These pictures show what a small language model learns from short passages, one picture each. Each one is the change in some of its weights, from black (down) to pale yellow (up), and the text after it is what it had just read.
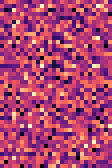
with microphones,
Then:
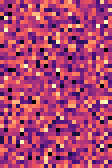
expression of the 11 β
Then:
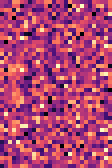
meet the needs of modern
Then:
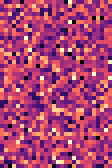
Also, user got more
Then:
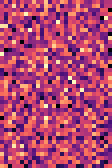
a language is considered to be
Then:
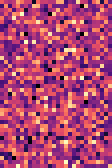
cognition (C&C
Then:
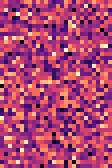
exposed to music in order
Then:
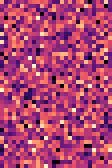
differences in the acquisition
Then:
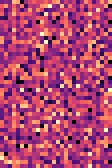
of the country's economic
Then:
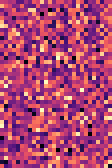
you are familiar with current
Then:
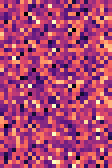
Its IIOP
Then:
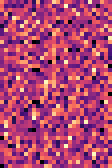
a conveyor belt
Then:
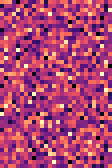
therapy is aimed at
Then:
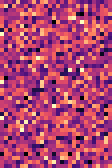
based on FI technology is
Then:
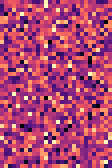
which information has to be shared
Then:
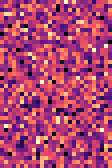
has a starting point to
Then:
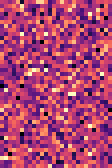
occasion injustice
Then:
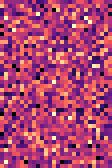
as ultrasound
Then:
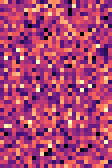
samples with four columns:
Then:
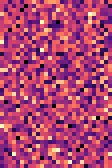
from receiving the full
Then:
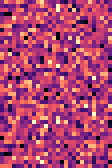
start of overfitting.
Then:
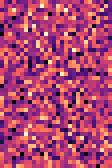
dark compartment than the
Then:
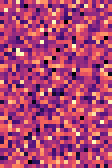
Economy Modelled
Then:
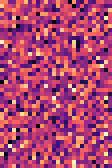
14% and replicated
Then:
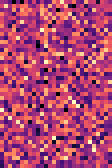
paper writing a
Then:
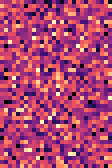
Against the rule
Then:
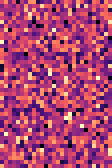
of samples were analyzed by
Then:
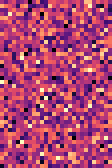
of the batteries is
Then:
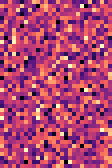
political affairs. The
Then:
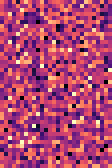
M, Splendore R
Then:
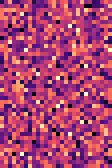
any company website
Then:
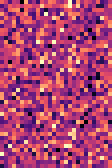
range of diseases from
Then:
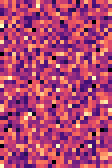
relationships with stakeholders and
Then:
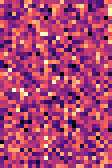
feature of the luminescence
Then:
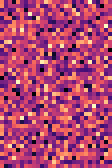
for starter broiler
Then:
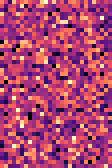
that refers to the scientific
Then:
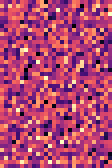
algorithms for real-time
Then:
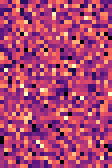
Ratoon crop performance in
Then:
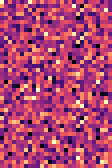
repens* 2b,
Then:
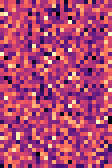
publication, sharing our
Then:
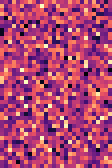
at the initial training
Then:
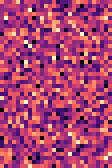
microbleeds; animal
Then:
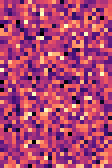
obstacle location and
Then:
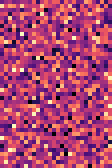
under the trade name
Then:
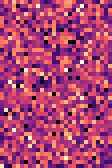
Noble Truths.
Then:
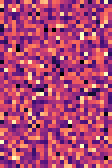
object, interrogative,
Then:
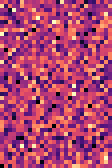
for indexing) -
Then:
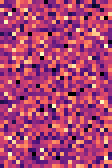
Dushyn PhD,
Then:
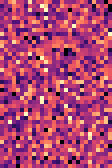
public body (which
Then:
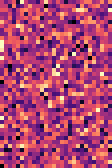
polymers coated on various
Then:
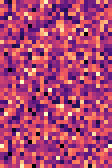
Environment and the National
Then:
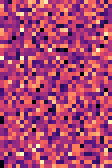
to contribute to the flood
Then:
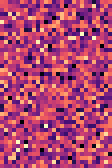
conducted by dermatologists
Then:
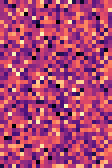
opportunities for future
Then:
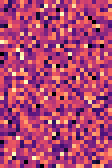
anesthesia? No
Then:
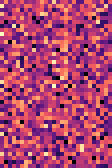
plates, ineffective
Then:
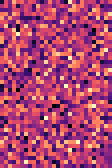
I Made Kardana have
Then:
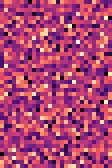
of undiagnosed
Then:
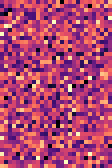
for emergency activity, the
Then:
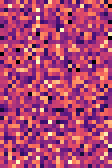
model’s predictive capacity
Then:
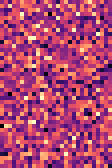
there is a need to take into
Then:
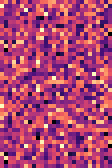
theoretical frameworks, including the
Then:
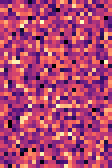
it has axial and
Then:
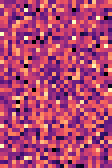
the vignette also.
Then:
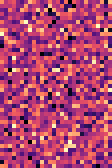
the other as experiencing the
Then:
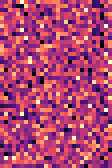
burning of Sulphur
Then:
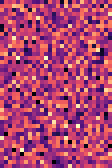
had both a strong impact on the
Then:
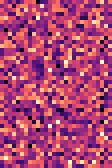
of patients [n=43]
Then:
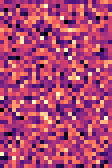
130 random images for
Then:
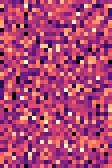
were developed with different data sets and
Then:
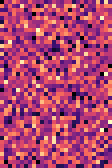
a type of dimensionality
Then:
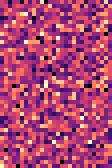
Particular emphasis was
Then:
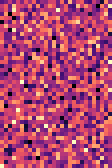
and the most important being the
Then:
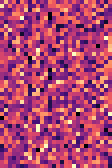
represents the position of the
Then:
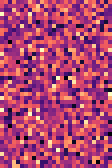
bits and were produced by a
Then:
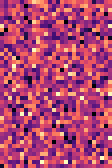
see them because they have been
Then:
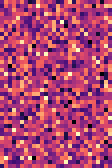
underlying mechanisms of the
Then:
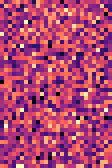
is performed against the tree
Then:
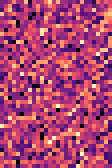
primarily to chronic
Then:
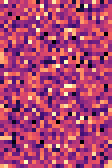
of determination (R²) shows
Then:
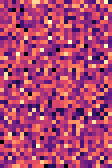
re-closure within
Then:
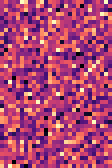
given in Table III. The
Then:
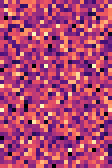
model and makes it
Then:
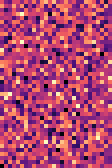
that these initiatives will lead to
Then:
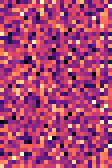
literature, the researcher found
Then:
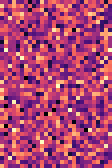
Europe through this region is discussed
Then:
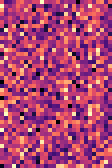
management. This will help ensure a
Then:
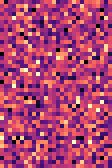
were built, toppled,
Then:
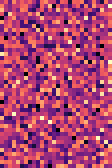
of Current Science Research
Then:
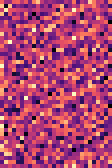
are poorly documented or
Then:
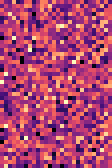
Deliverable description:
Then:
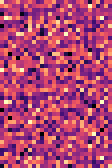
children's taste
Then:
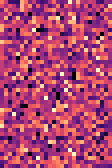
the age 65+ 1 member
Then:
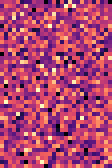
negative connotation.
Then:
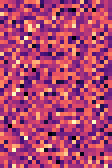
was speaking; internal
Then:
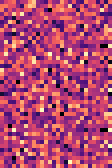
progressive reduction in
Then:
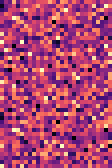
the award of any
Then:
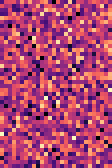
of the previous COBALT
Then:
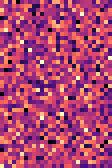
The main objective of this study was
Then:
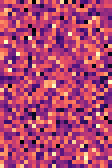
by the consolidation step
